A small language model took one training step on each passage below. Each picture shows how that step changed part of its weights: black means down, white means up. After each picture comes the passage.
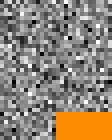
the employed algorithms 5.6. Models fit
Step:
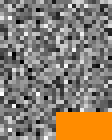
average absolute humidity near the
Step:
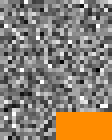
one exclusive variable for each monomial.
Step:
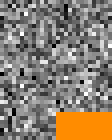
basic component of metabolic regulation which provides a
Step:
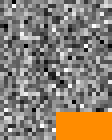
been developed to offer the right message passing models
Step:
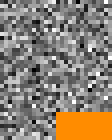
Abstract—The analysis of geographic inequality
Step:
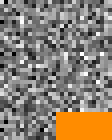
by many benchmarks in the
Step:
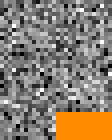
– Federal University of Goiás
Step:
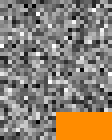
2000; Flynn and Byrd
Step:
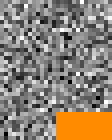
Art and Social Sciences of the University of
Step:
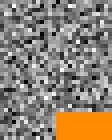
T_c} \right]$ profiles
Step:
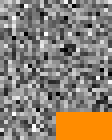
the set of edges in the biological networks,
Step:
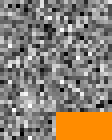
management with a variety of other practices to give it a
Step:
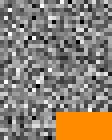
needle which made the plug formation fast and
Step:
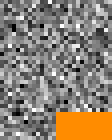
shape signatures: A shape descriptor for
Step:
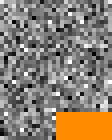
induction (asynchronous) motors
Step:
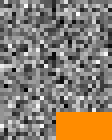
based on the 1-year 2019 ACS
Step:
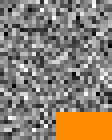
Suvorova, Leading
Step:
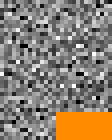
Угода про
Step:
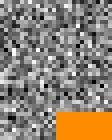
levels (Zeng & Xu, 2019;
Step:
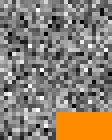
position of the impacted teeth and the
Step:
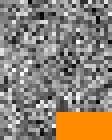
surveillance strategies in patients with classical
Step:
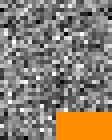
} h / \text{diameter, }
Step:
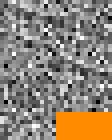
foundational to both methods. The memory usage of
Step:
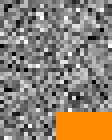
The digital caliper can then be used to measure
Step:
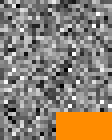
the frequency, profiles of each structure are presented
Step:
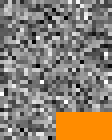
b_k being the NB -vector of
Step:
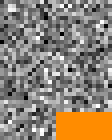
Before applying data mining techniques, it
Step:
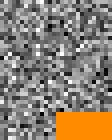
that have been providing Batik experiential learning,
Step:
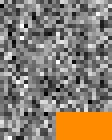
models (LLMs) is investigated,
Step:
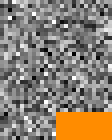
definition of security and provides training and mentoring skills
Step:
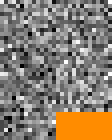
authors present lessons learned from working with school
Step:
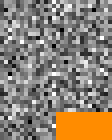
x 101.6 samples were sawed from
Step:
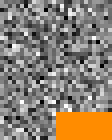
sustainability of the business core, eventually gain the
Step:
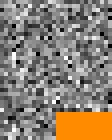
variously possible, plausible, probable,
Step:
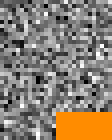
the learning process by providing necessary resources and a conducive
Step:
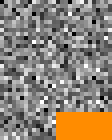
the museum. The authors succeeded in
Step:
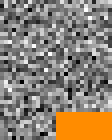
developed. If potable water is contaminated with
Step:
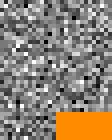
sustainable economy and highly intelligent society.
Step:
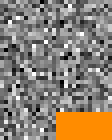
specified, all the line segments in a
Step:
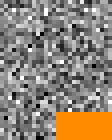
Having no definite clients who were
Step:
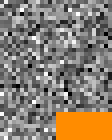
for different currents. On the basis of this
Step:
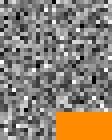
(2017) followed his work and examined the use
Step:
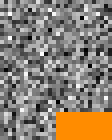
systematic analysis methods. The following methods were used:
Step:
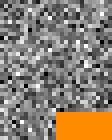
and diagrams. Visualization should
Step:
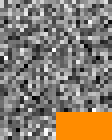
history and physical examination are insufficient
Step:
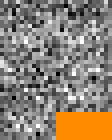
Index. International Journal of Environmental Research and
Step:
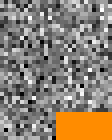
desired plastic materials in recycling process.
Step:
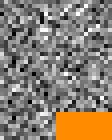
Pb > Cu > Cr > Ni
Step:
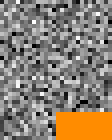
are aspects which should be considered in an optimisation
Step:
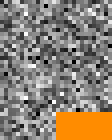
at the level j and it describes its
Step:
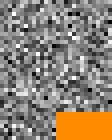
preferring six or more children increased steadily
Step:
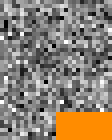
using comadre concepts continues to be a successful
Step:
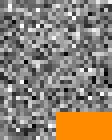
their work (Boekaerts,
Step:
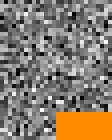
Gender and Learning Environment on Students' Academic
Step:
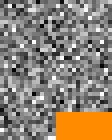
4. The Conception and Practice of
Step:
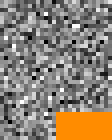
it more informal? - b. How confident
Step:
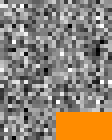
subsequent expenses in the interests of
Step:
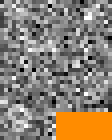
most consistent with the evidence for zinc. Moreover,
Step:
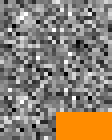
the recurrence rate is 1.8% for
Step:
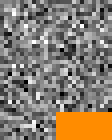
years, Shodan was mentioned in press
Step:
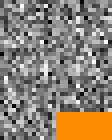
sampling method. Sources of Data Collection
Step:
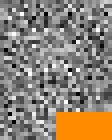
$^{\circ}$ C, respectively, for the
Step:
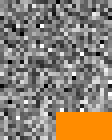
shows that Darcy-Washburn method
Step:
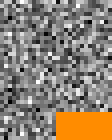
a comparison 468 made in buildings with a
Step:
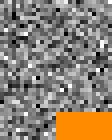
coherence. Recognising RECs as
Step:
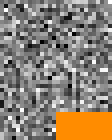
the overall school climate (Evertson &
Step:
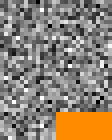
in ethyl methacrylate follows the same
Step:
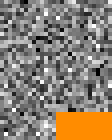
abnormal lungs sounds leads to
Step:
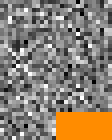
supplier - Political and scientific
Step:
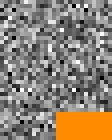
targeted audiences as it was set out in
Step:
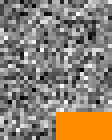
gas and other alternative fuels. The oil
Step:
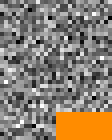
length. Further addition of surfactant produces
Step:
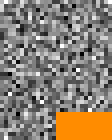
the envelope detector technique is discussed to
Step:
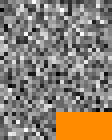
Precision Results of Axitinib
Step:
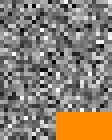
the artificial intelligence market (see
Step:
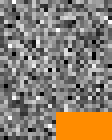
consumption of electrical appliances BRG
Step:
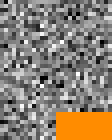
each other [4]. In Fig. 1,
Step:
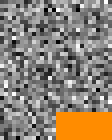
women by placing men as leaders of the
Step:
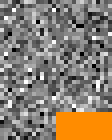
Cuando las metas que
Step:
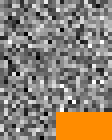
molecular species, illustrating that MeOH
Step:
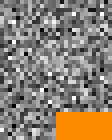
lecturers), Ministries and
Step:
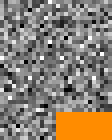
extending Theorem 1, we give some conditions
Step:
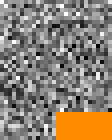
using a magnifying glass.
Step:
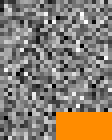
Adjustment The initial estimation was conducted using the
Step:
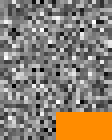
Union, the World Trade Organization,
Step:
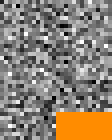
is the first study of this kind and could help form
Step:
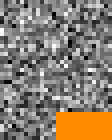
on the physicochemical properties was also investigated
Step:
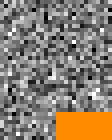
users, we identify changes to GLAM systems and
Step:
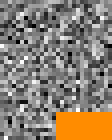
if any. The kinetic measurements were made by
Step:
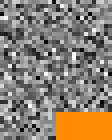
rule of numerical integration, and is a function
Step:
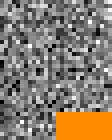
on democratic politics as communicative
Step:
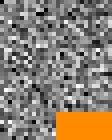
knowledge and expertise. Spillane et
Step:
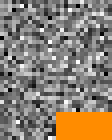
the Kuki-Chin-Mizo
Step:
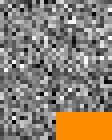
VERSION 1 LIST OF
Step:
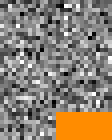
to dark brown. The silver
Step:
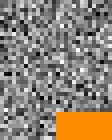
specialist-training issues and harmonise national
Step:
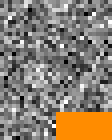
by normalizing the dynamic compression peak stress with
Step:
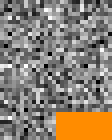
Critical Points (BCPs)
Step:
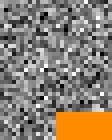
in beehives. This technological tool provides
